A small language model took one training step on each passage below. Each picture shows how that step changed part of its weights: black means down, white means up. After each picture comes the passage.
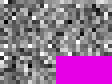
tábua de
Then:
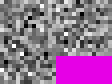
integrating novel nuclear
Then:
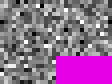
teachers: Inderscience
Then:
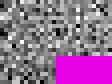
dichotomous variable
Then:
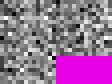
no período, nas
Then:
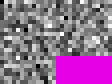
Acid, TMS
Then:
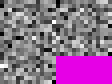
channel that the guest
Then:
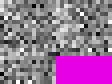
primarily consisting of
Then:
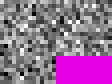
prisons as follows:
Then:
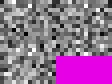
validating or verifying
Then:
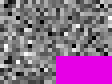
government areas (WP
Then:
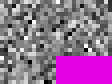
as possible, ideally with
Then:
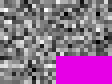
in open landfills,
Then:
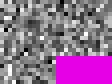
experimental results, it can be
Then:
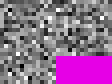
those found in adult
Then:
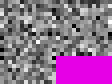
para a reflexão e
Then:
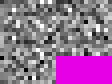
most important part of the production
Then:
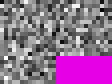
Structure Alignment.
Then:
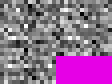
be measured in seawater
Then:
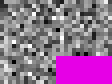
его выработки –
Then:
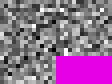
on the interfacial
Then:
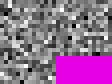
Consumers' trust
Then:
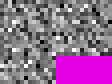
At a time two actions take
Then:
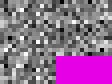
анализа больших
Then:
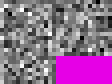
desde la Torre,
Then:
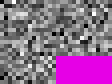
easily. It doesn't
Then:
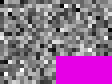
obstacles to
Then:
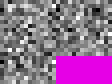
associada a ações de
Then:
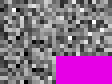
Nevertheless, there are two
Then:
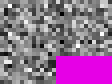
lado permite o regular
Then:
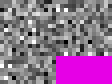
after Enzyme
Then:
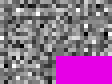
les familles -
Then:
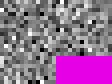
others are coypus and
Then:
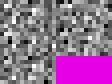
наживи; а
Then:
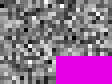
Table 2, compared with the
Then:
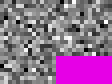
явищ. Key
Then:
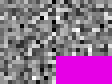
Compound Time of
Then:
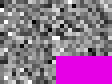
bebas menilai saat
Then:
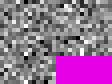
member in the household
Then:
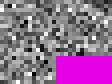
need to replace and
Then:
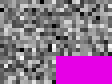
the interior of the
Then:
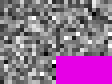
used. To develop a simulation
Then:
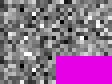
espera de su
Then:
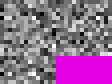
können die wesentlichen
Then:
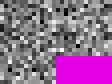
changes in product attributes;
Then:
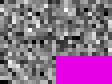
liver to diabetes type
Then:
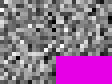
el subsuelo,
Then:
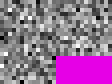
Ministério da
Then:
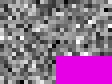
yılında ilk
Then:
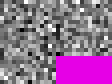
of manure or plant waste
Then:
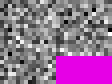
oitenta e sete
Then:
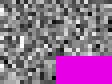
as natural language understanding and
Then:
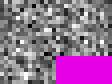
pueden complicar la
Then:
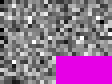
de um conjunto de
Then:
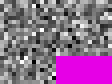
estudiantes del tercer año
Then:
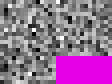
notre recherche à
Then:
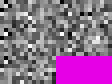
wordt hierbij, dat
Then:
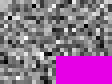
facing environmental phenomena.
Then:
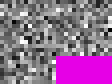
dobândire a
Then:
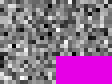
Het systeem
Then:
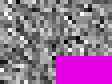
proteins in aqueous
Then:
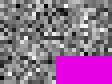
de melhor escalabilidade e
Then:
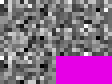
kelib chiqib inson
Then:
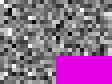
compelling reason for DH
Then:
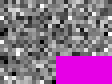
- High maximum transfer ratio.
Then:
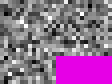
violence is characterized by different
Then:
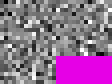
тогда как при
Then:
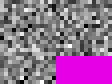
qilinadi. Kalit
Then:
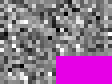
Age related variation in
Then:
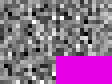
and XRD techniques have
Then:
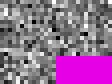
visualizing and interpreting deep
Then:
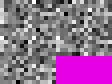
на туристической
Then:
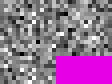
que, en nombre de
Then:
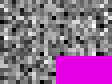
technical and financial support in
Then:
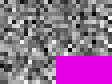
standing is assessed on
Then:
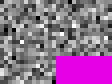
0.83, precision
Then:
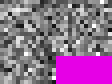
vier Kindern mit
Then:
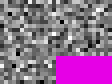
system becomes a robust
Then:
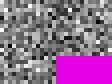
are not harmful to the
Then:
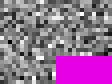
editorial office of
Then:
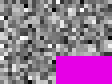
participating countries. For
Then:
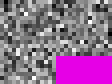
são identificados por meio da
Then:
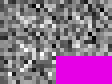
nuovo parere
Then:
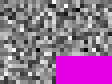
to show the need for
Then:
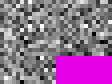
Statements for Factor
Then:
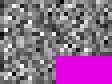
этилиши турли
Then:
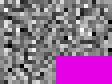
in PerfectVille
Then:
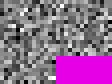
orqali); - yashil
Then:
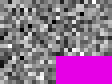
intervenção nesse caso
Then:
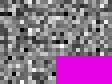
domains [1]. This
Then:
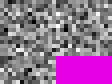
asosiy mahsuloti
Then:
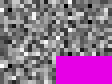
is avoided through the
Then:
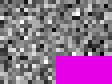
as illness prevention and
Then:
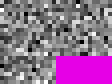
questionnaire is designed and distributed
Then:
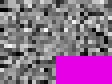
bahwa pendidikan di
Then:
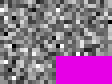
guash, akvarel
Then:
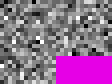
these processes thus, could be
